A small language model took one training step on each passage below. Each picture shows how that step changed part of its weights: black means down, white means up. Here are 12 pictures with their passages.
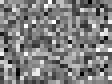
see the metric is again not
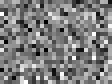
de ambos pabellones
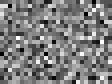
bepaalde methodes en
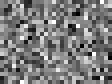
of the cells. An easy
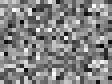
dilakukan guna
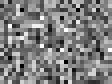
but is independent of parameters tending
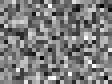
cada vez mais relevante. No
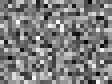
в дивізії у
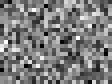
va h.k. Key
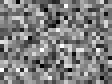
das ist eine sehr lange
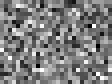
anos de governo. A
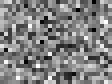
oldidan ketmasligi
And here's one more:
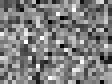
*Eurasian Journal of
